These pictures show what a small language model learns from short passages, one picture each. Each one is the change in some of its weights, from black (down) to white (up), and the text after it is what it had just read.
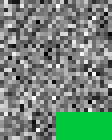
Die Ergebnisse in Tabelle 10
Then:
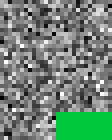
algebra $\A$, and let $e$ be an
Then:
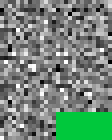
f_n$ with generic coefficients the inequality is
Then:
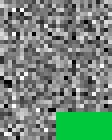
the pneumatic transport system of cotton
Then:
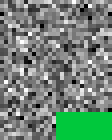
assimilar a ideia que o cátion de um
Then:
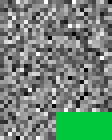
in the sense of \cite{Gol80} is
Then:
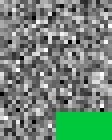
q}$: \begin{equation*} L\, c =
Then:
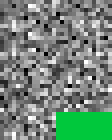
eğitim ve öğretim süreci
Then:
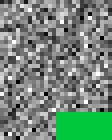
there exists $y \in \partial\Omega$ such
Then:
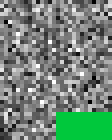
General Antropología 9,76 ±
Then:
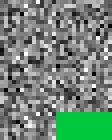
die Zusammensetzung des organischen
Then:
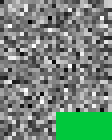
personne ne croira ce qu'ils
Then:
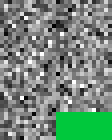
sequence. Let us calculate the gradient of
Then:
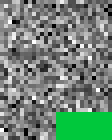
minimal primes of $\fa+\p$ such that $\dim
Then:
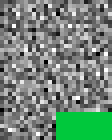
0.579$). Shuningdek, boshqa
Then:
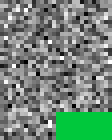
section to prove that an indecomposable partition is determined
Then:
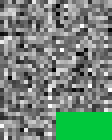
ряде научных источников как
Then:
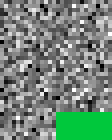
$\mathbf{g}(\mathbf{m})$. From the
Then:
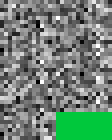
workshop on fats and oils as
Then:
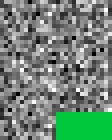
Mustaqillikka erishganimizdan
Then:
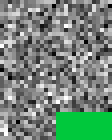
some special values of $t$ and $s$ it
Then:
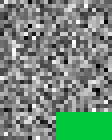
asosiy yondashuv mavjud. Birinchi yondashuv
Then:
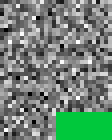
half notes or their equivalents.
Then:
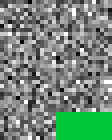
соҳада 20 дан ортиқ қонун
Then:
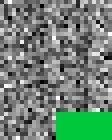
R. Destination Branding:
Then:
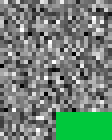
\varphi(x) \ge \varphi(\bar
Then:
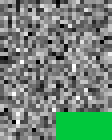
their generating functions actually form a \cNcs system
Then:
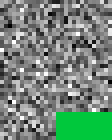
the following statements are equivalent: (i)
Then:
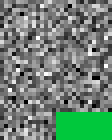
that track photovoltaic
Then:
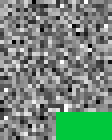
Schr\"odinger operator $H_0 = -
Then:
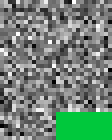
: B \to B$ be a surjective map. We
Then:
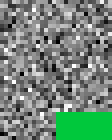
bound using the orthogonality of $n_i
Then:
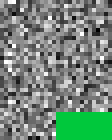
it is forbidden to build the distance from
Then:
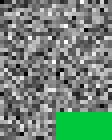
For each vertex in a saturated chain orbit,
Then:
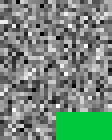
with \eqref{ptscrit2}, that hypothesis
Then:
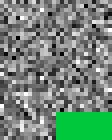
teoria e práxis assentamentos foram
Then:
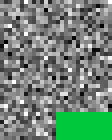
For each positive real number $r$, we denote by
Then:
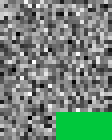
tili, m-learning, kommunikativ
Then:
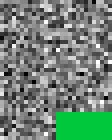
8c_2np,\) first generation
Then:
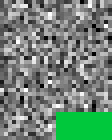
control policies using only local information to ensure that
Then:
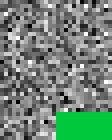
dominio de la lengua y para
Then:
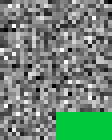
side is obtained by using Miki's identity in the
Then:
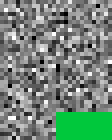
en el aula; es decir, busca
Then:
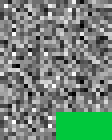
set $\phi$. If $L(\phi)$ is an
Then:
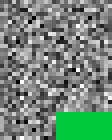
\end{subfigure} \caption{Numerical Results
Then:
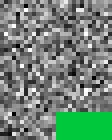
fueron Sentido de equipo
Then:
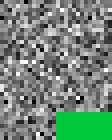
ability Kirish. Ma’lumki,
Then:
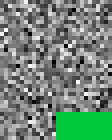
the range of possible terminal values into an appropriate number of
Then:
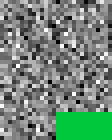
лише одного була більш-менш
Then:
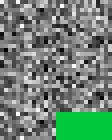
نیاز به تحقیق
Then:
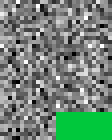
g\right\vert \right\vert
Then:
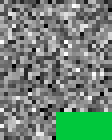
(which corresponds to the lattice (1) in the
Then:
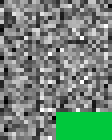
meningkatkan hasil belajar peserta
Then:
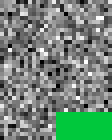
predmetga bo'lgan qiziqish
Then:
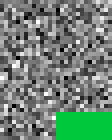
\end{pmatrix}, \tag{10}$$ and a
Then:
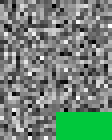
$g\notin BN$. At that time since proposition
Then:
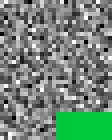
exist forms $Q\in R_2\mo
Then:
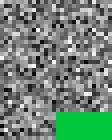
Якович став управляючим.
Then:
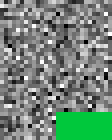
vers l'exploration des paradigmes
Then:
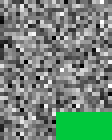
utilizan fondos propios y un
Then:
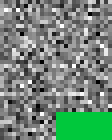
der Wissenschaften Herrmann, Elisa
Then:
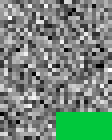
our approach.\label{fig-ex-1b}}
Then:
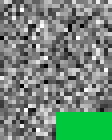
Therefore, by (\ref{equiquan}),
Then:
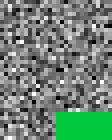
is gotten from $q$ by finitely many
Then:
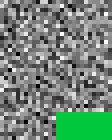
\in \Lambda$. \end{lemma} If
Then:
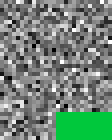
over $k$, endowed with the diagonal action and
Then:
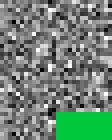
va oqibatlarini tahlil qilishni, uning
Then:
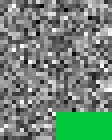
a geração de energia eólica e solar
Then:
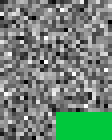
during training. Therefore, we trained NO
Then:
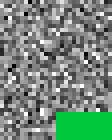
geen zin heeft. Inder-
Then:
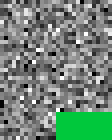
“conjunto de disposições de que o professor
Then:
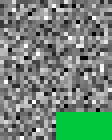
Colono* di Euripide, per
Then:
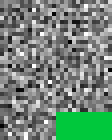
qualitativo, de cunho exploratório
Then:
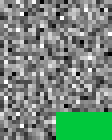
выросли на четверть. Таких
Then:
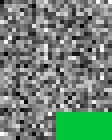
of (\ref{reduced eqn x y})
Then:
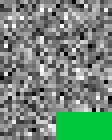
Canárias A Corrente das Canárias é
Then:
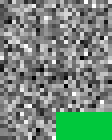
era el «nuevo humanismo» que
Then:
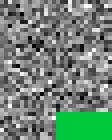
${\bf a}(l)$ depended on
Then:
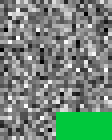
On the integrable geometry of $N=2$
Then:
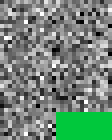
to do this. In this paper, we consider the problem
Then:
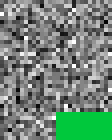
answer to this question in many cases, including
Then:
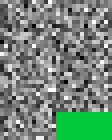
a terapia é indicada como uma medida
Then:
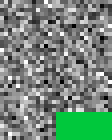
is a natural morphism $\iota_S\colon
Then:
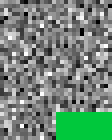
verificata. - La *Mente
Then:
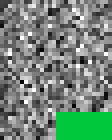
imágenes digitales se procesaron mediante el
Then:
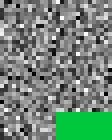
Компартії Китаю,
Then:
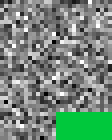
same family of basis functions that are used in the construction of
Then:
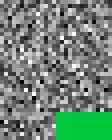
energías renovables*. Tarea Asociación
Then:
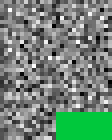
області. Разом їх валовий
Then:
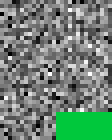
dos empregos formais naquele ano,
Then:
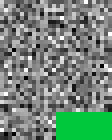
ООН, ЮНЕСКО,
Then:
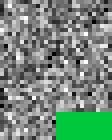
тотожні. Але в природі
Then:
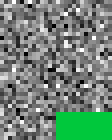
formulae \refm[prod] for
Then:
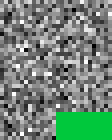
las tres preguntas que formula el primer
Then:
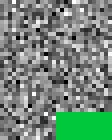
\end{align*} Because of
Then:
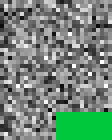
on $E$. Given the Gibbs distributions
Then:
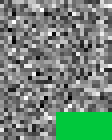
a produtividade, a motivação e a
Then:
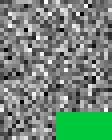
is Polish. Proceed as in the proof of Corollary
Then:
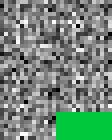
بارت و همکاران
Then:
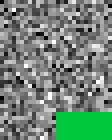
salbiy ta'sir ko'rsatuvchi
